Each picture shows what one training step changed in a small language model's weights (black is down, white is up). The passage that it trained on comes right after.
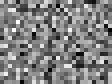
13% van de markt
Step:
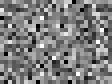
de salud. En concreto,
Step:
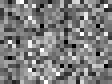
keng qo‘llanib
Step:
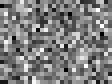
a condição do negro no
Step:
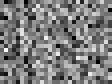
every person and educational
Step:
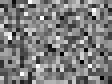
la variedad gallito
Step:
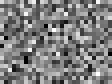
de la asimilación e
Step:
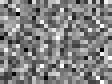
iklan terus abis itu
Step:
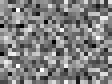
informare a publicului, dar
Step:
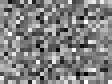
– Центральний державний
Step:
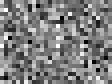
(o’rta maxsus
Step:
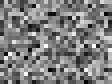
Integrated Education and Research*,
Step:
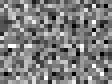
of the School of Digital
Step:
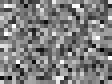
s. 6. Kasatkin
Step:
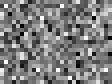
hokimi Bobobek
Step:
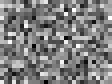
tinglasa, boshi
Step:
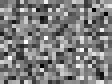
para a fauna, a
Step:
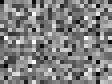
қисмларини тизимли
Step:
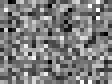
Islom Karimov o'z
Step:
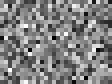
de repenser le management
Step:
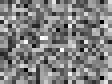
penulis dalam penelitian ini adalah
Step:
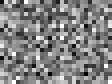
Зібрані колонії
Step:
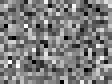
M., Camargo, S.,
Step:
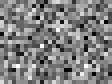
Brasileiro: Perspectivas do
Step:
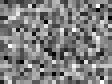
due the wide range of
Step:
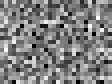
la plata. Noche del
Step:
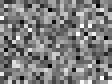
amerikalik tarixchilarning
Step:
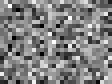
die concerncontroller al
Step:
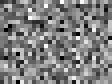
использования медиатекстов на
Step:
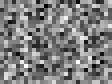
raça, do seu sexo ou
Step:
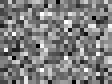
то, что воспитатель
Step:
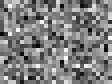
apresentar algumas discussões realizados
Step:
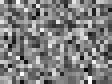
dum in aliis suas
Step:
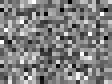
faoliyatini mustaqil tashkil etish
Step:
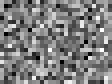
que se debe resguardar y
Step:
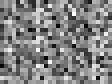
☆ ENTRAVES
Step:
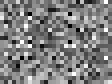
muhit bilan bog'liq holda
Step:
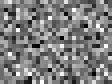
desempenho, alinhados ao
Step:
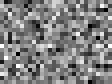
kerjasama antara ayah
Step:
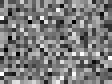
46 4. Управление
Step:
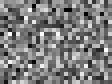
Toca da Moura and
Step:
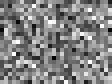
асоси бўлмоғи
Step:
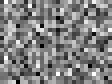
таълимда барча
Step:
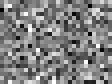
Consumption and Risk for
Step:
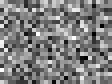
Empatiya – boshqalar
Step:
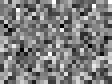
shuki, Namangan
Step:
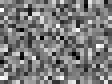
permanentes, y el valor más alto
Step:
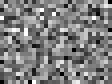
trong vòng
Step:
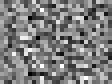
qadim oyatning.
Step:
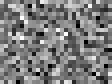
yerda bir-biriga mos
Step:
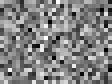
tersebut belum tercapai,
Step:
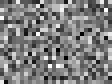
Jalilova S.X.
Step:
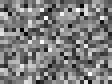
Report summarizing the
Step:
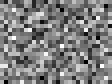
las diferentes áreas como la educación,
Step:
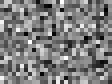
грамотного специалиста,
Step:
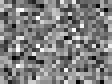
siyosiy-ijtimoiy nuqtai
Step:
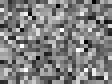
em recipientes e
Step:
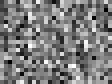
значение RWC у
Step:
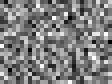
orasidagi kimyoviy
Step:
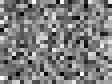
Educación Física y el
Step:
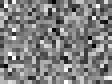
espaciais [...]". No
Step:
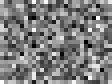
Uygaz vazifalarni maktabdan
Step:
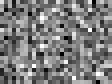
Tatiana Raquel
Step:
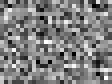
zu beobachten, was die
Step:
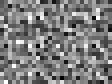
THE REPUBLIC OF
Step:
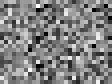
und sind dementsprechend mit
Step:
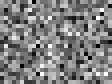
Educação (FUNDEB),
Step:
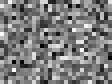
essa postura tem desencadeado
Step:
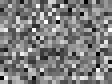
efektifitas kerja
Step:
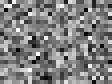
não pode ser jogada em
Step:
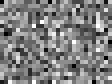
natureza. Dirá
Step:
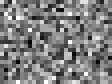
teachers, women, those
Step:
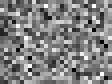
se considera que ambas explicaciones
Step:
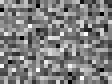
CL. Aspectos
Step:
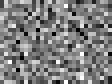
проходит железная
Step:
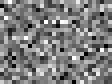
insatisfação com o sistema atual tem
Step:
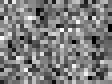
aplikasi di mana
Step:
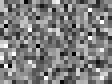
фізичної культури і спорту,
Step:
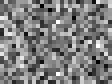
yordamida baholangan. O‘zbekiston
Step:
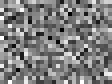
etishda miyaning har
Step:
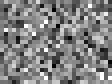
peuvent se concentrer sur un
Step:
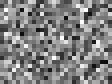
o esboço de uma teologia
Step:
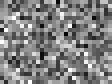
на додаткових
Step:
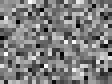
A análise desse tema envolve aspectos
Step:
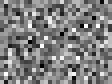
forma geral, para se referir aos
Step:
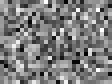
gradually change over the
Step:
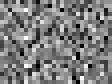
shakllanishida muhim o'rin
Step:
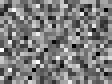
xil yo‘nalishda harakatga
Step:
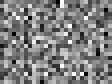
диоганали бўйлаб бир
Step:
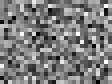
ARIMA modeli asosida amalga
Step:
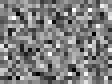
tek adamǵa
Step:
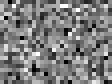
"Não souberam
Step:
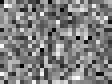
research 3 (No. 1),
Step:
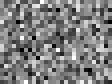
majeures, notamment le
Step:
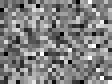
indirecto activo
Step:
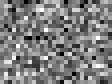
daarop. Accountants in
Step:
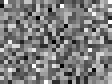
должны готовить
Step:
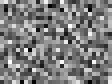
de clase mundial, con los
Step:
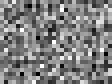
isu imigrasi merupakan
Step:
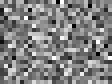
ривожлантириш ва
